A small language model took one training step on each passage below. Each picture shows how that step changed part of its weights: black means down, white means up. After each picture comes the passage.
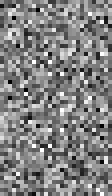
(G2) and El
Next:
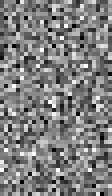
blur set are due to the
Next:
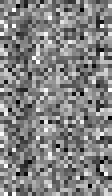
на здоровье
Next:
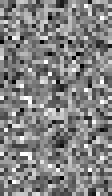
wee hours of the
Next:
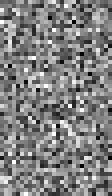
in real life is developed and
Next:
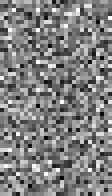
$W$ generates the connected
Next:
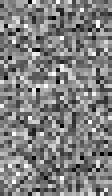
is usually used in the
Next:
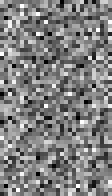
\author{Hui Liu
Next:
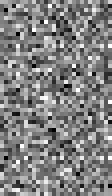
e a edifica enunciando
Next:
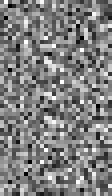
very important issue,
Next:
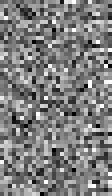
etishning muhim
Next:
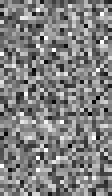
by automorphisms of
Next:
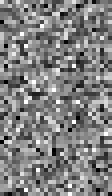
tipo utiliza una
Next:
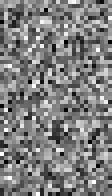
quarter each went to the
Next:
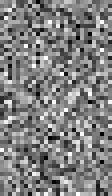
integral has the value $-1$,
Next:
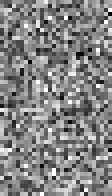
SIGW introduced by
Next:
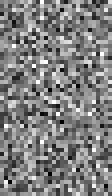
to be implemented with the support
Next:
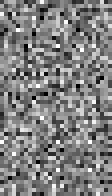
not be captured in the process and
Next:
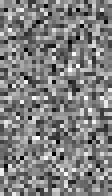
the pair correlation function.
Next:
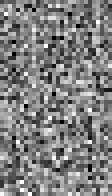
overbite deficit, resulting
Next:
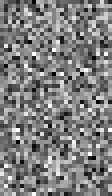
immunostained for β
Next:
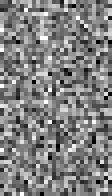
5. Lefebvre
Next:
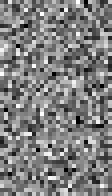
imati način da
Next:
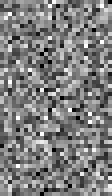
principiu, de
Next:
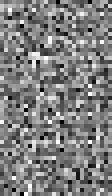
is, such a value of the
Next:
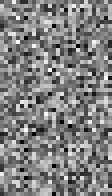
\hat A + \hat M
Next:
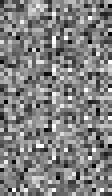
налогообложения при
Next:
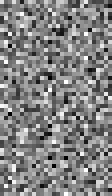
Sebastian weist,
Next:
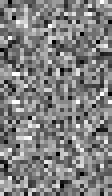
casos donde la
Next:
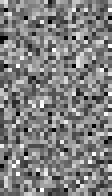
de Segurança do
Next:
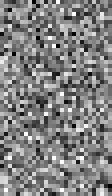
in (Malkin \&
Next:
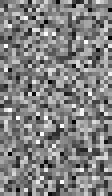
devices, such as
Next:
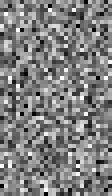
sollicitant le soutien
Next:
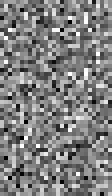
players who offer
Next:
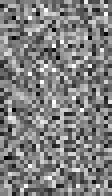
Physics, Royal
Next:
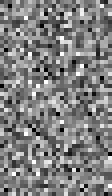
have just proved the following
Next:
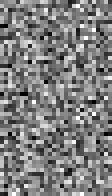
yuzaga kelish
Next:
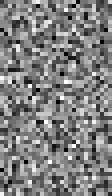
robust structures for
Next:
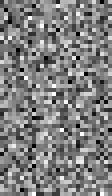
say to console you?"
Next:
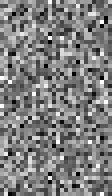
belonging to the IR
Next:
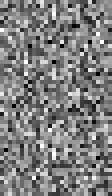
study by Oyeyemi and
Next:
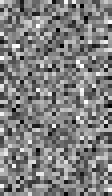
Toshkent: Yangi
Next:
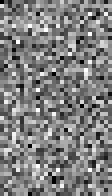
the funnel measures the
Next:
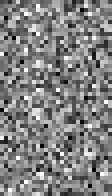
не успевают
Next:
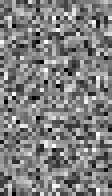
make formal legal
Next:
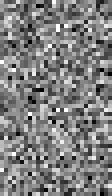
to the right one and back.
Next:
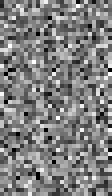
mW. Results. After
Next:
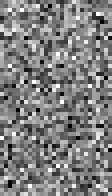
In the distributed case, the
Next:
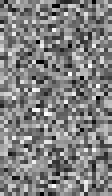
EPB, via the
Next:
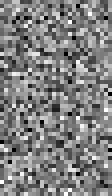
early diagnosis and
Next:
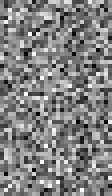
al derecho ambiental*.
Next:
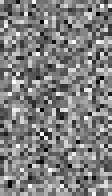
In the radiation case we note the
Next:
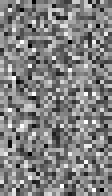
level states). The work done in
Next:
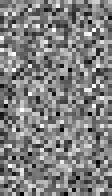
describe the quantity and type of
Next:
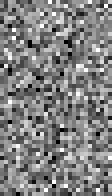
templates. The average
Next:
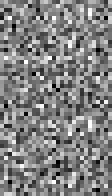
we find radial temperature profiles
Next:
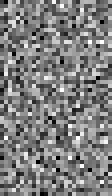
so to a lesser extent than
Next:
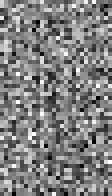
Dan Penanganannya
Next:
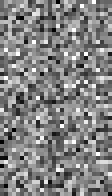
qaratilgan chora
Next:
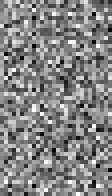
Government Printing
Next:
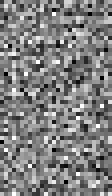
nodes radio distance can be
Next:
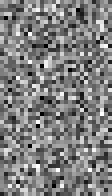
the synchronisation of
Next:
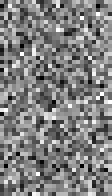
making the mixed state less
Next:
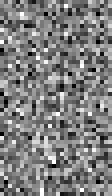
are complex conjugate to each
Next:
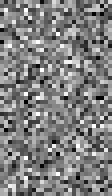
em específico, o
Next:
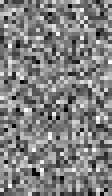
used in marine internal
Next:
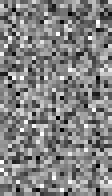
concrete structure and pier
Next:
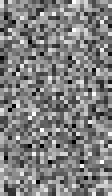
= Core cell power consumption
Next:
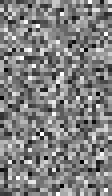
the peaks of noise level and
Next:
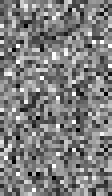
de estudio como el de
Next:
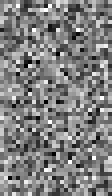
views, etc.) and
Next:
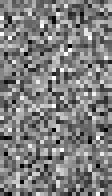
high, which means that the number of
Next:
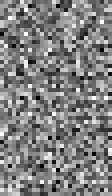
que possui o Transtorno
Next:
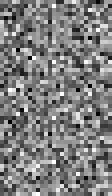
high density of the architecture
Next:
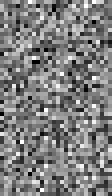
another child has to
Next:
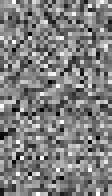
the cards, and the two
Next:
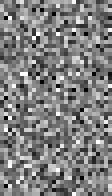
P : Project administration
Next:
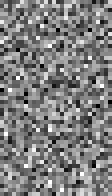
across a wide variety of
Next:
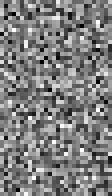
shared research interests.
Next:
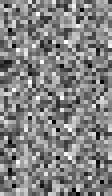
todas as suas formas
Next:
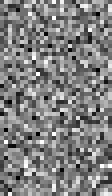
large or very high matrices have
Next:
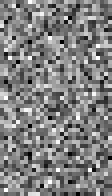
in their identifications, learning a
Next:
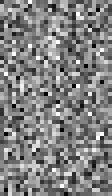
this work may be of interest to
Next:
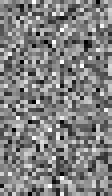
is a full-mesh
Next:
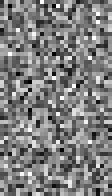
suppressed by the corresponding large
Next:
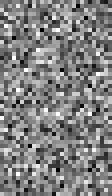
the simulated data were independent and
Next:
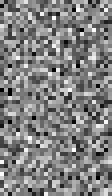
da família do
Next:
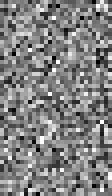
marketing digital
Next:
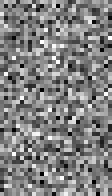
D and calcium supplements were
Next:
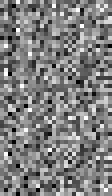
Economy, Universitas
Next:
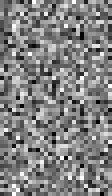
qilib oldima
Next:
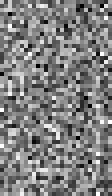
selection due to image position
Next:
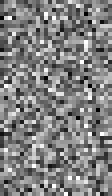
its free spectral range
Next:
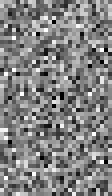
what Easter is: it is
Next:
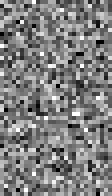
first order ordinary differential equation
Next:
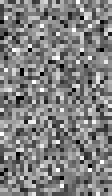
between the constituent systems and within some
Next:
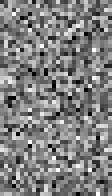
to express their thoughts
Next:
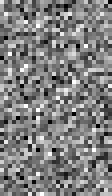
okul dışında
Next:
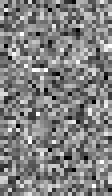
Area sq km
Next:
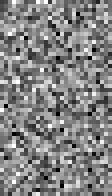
components were computed in the same
